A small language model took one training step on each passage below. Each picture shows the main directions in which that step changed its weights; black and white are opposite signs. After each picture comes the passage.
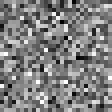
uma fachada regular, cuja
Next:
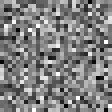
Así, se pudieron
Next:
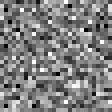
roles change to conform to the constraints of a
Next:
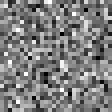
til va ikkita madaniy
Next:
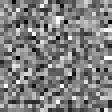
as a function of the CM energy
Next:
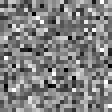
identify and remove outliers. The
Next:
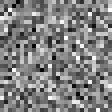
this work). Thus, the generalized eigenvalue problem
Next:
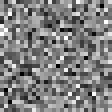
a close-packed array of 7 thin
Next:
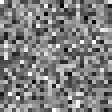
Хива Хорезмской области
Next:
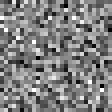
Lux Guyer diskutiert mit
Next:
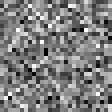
tasiri. Tuproqning
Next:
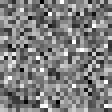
*yaktak* on his shoulder,
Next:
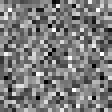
de combate)? Regularmente De
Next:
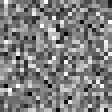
surround the supernova. To solve
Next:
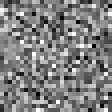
yorilishi natijasida qon ketish
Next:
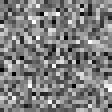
the strong direct currents in the center of
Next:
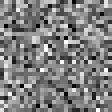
A, B and C illustrate important features of
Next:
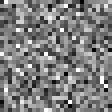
al. Prognostic significance of
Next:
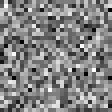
Президента Российской
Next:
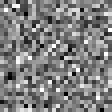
могут служить: 1.
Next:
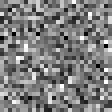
the increase in multiplicity for the toward
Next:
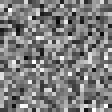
ij\rangle = \langle ij |
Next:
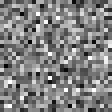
(Princeton, NJ:
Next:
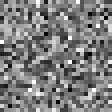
magnetized, self-gravitating
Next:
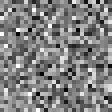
specify the set containing the given elements
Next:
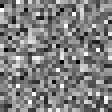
выделенными мочой и
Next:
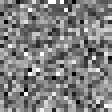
The motion and scene MLPs are
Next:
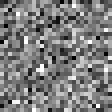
амалиёти иҳтисослиги
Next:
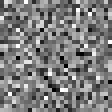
söylediğini ileri
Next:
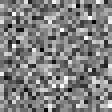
is dominated by $W$ production. The
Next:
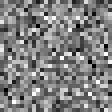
in the cooling devices [3,
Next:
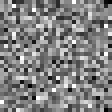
wind type outflow needed to explain the observed high
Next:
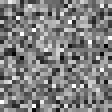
adolat tamoyillari jamiyat
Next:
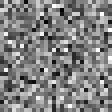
2-rasmlarda o'z
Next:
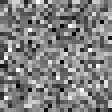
figure, both effects of splitting of
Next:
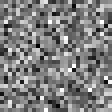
regulada ou restrita,
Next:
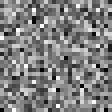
enforce the global source-free steady
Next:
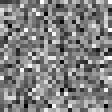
$u=v$ if and only if
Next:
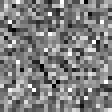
values as a function of 3D distance for different
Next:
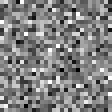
राखणे व
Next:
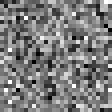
milliy kurashining belbog'li
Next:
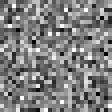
limit, each energy level of the nucleus can
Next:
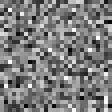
these expressions to explore the possibility of the
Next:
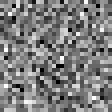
hot event content in pursuit of
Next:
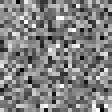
el crecimiento de biomasa se produce
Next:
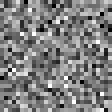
average over all tracts. We then divide
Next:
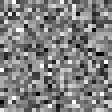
minimization in pure online setup. They proposed
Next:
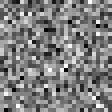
Kuzatilayotgan, mantiqiy
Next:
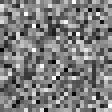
las barreras del pasado. El
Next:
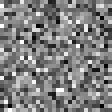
kutishmoqda [9, 11].
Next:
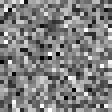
that different types of nonequilibrium processes can be
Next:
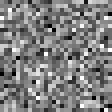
d'environ 800 %. Des
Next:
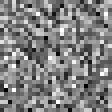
ularni chuqur o'rganish
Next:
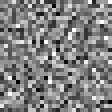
deep 850-$\mu$m galaxy
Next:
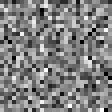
concepção acerca da DI apresentada
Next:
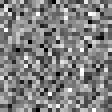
these diagrams are defined by the topology of
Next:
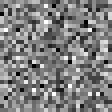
veremos más adelante, en
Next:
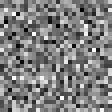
в которых наблюдали 475
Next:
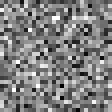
use the Variance of the density differences,
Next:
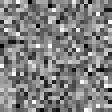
p. 65), c'est pour
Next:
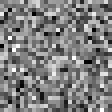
the opposite behavior, when $L *
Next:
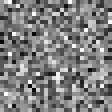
celebrado pela mídia
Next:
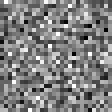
**Material and methods.** To solve the
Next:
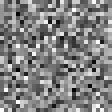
В. Ф. Гегель досліджували
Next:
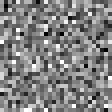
connections from the proposed generator, as well
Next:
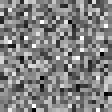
four shock waves generating daughter
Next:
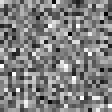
contains visible support in the lower triangular
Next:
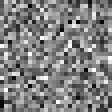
second-order Riccati equation as a
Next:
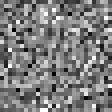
va erkin ifodalash mahoratini
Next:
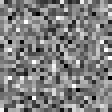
between 4 and 5 T and a tracker radius
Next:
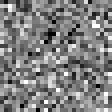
svojim mogućnostima
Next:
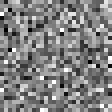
this expression for $n_s$ into
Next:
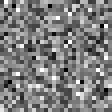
difficult. We propose an algorithm for calculating a
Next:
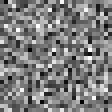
tanto, la precipitación anual y
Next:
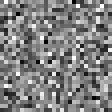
Revisores: Lista atualizada
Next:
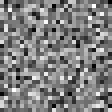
fastest component (with smallest frequency) and
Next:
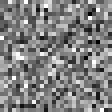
Wrestling Girls
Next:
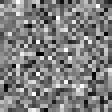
mahasiswa. *DIKSI
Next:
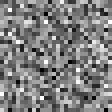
tersebut meliputi arus
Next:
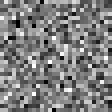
U(1) gauge symmetry. The mixed
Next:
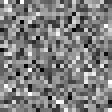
что в большинстве своем
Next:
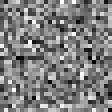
However, for the application to the RHIC
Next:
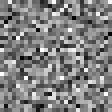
ala posterior grande, incluyendo la
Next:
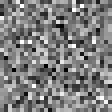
kelihatan sulit untuk
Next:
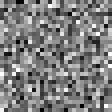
Ф.С. (Бухара)
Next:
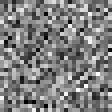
interaction with accretion disks than have previously been
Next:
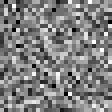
Taurus, which is associated with the
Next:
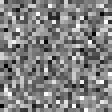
328. Palembang:
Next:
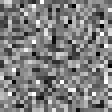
kiritishi maqsadga
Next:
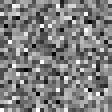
chestionarului pentru studiul
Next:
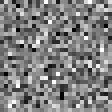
(but not spin) during the optical transition become
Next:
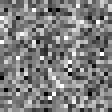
situe sur le globe. Le
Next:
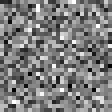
munosabatlardan tashqarida
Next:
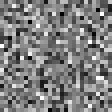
interpolation, enabling the reconstruction of
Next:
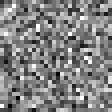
ее представителей,
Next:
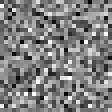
In physical terms the UV regularization and
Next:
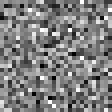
permet aux festivaliers de
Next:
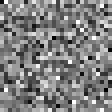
5. The International Monetary and Loan
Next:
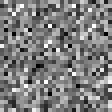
\par We next discuss the elimination of
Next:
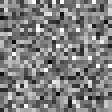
equivalent conditions: \begin{eqnarray*}
